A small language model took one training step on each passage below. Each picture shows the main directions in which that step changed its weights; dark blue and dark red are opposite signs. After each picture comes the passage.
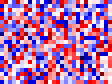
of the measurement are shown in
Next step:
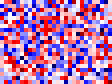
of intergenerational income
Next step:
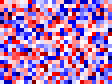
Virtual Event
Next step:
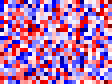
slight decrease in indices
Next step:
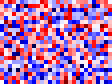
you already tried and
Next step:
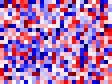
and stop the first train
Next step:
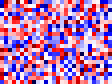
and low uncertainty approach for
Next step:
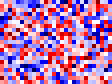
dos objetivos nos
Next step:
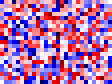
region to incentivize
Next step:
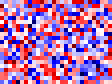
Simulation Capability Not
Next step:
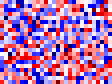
employed, categorising four
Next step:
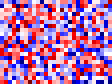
clear transverse emittance
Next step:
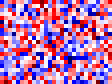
column names, table
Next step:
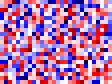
allergens). This response
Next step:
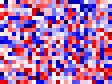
the HM approach fits the
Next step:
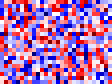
thus we refer the reader there
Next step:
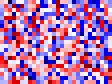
developed model indeed describes well
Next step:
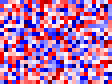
of & Maximum age
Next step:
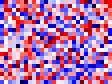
in fact, in the search for
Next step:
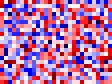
qarab to'liq
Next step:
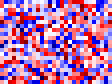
the power flow density are equal
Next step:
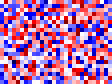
of dark energy density as obtained
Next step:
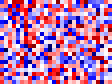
wireless networks.
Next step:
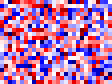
contribuições identificadas em
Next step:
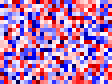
a literature review. The work
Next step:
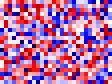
Education. International
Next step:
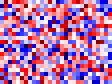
the local spin density approximation
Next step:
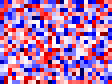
sorts: the thermal
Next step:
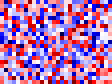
Número 1: el
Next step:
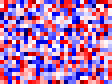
sensors and control schemes
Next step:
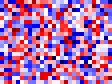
health-related problems.
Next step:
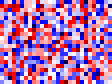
as cattle farming
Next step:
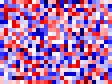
needed as input for a
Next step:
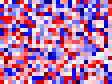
of negative components or modeling
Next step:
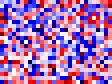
efficiently describing the
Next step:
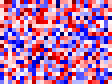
function in both speaking
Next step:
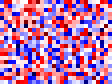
is employed. The fluid
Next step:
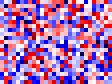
The agreement with the data,
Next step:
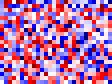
and HBV association.
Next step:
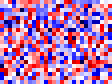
result corroborates with previous
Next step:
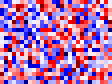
the especially critical semantics
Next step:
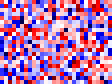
innovatsion usullar bilan
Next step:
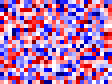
rate (BOR) conditions,
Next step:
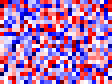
Rauscher, T.,
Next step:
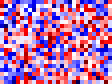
been developed to interpret the most
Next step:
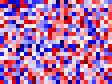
improve the patchwise
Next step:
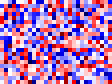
nomlanishiga ega
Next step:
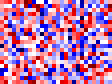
nivel posible antes de
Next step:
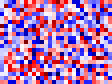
sampling), to other compact
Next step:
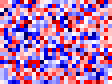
the exponent $\sim
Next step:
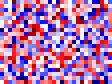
unique. Equation
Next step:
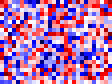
inderdaad wordt
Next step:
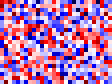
variables, test setup, types
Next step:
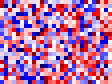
come di Sicilia
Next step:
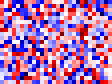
engineer the strength and sign
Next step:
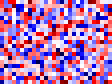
ko'p bo'lganligini
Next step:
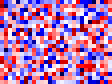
results can be obtained. In
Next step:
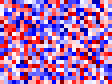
achieving a vision of
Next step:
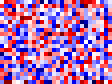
perception of music is
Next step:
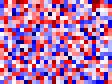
voltage value generated by
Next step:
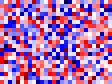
(NFPP). The
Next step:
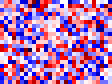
nucleo tematico
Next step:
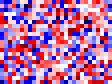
there is an urgent need
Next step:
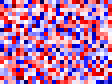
assumptions for the measured flow
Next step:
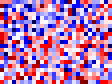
expected to quickly increase as
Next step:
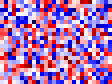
a tissue diagnosis
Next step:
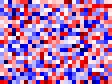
we examine the prediction on
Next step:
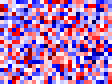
dynamics $\dot{\sigma} =
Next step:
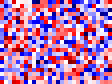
saddle point equation that
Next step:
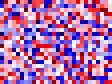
and qualitative data.
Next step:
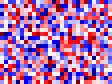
scales to higher values resulting in
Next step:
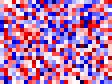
the doctor’s
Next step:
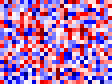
communicate the extreme
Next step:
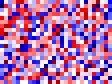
digital information sources, students develop critical
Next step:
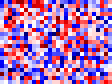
fairness and transparency
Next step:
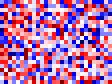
observed near minimum and needed
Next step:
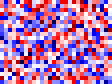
and LCD are output
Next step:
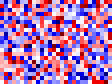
of solidified samples were also
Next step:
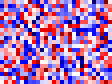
proliferation in the
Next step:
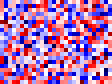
is found that not only does the
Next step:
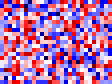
and inferior weather
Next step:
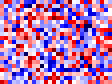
AQSh kabi
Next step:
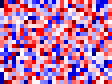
to bottom: the real
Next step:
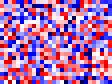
containers de plástico ou
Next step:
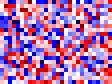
alternatives for the development
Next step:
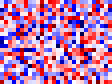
объём пор
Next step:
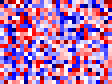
interconnections and
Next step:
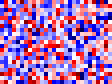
are possible. For every
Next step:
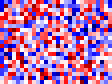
environment, i.e.,
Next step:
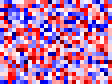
incubation for three
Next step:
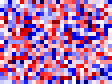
FAIRification Domain
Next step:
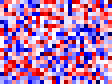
de profesionales, ya
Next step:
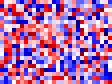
WallEdge, is
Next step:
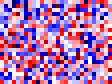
our study, Majority
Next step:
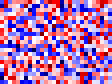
to get the correct result
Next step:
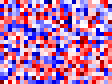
of teachers; professional development
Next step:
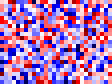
model input data. The check
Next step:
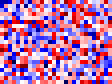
^aPhilosophy &
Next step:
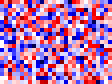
The need for media literacy
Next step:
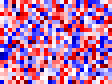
full reproducibility?
